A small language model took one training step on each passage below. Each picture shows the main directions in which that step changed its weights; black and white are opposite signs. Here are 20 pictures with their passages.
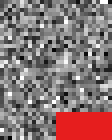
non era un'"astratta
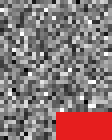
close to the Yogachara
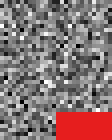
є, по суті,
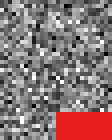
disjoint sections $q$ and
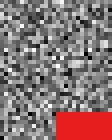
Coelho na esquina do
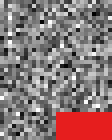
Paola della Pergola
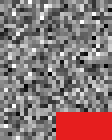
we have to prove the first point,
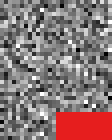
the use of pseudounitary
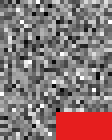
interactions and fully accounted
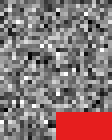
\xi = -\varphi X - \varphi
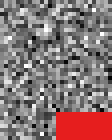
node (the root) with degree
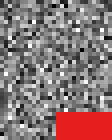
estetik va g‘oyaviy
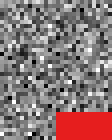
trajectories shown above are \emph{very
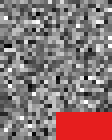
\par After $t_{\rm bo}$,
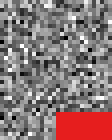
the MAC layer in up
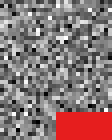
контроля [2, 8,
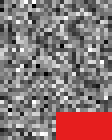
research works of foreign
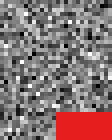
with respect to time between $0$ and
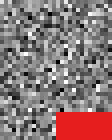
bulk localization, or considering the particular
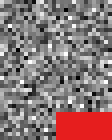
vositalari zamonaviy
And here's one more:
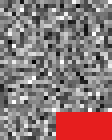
paper $xy \cdot z$ will denote the
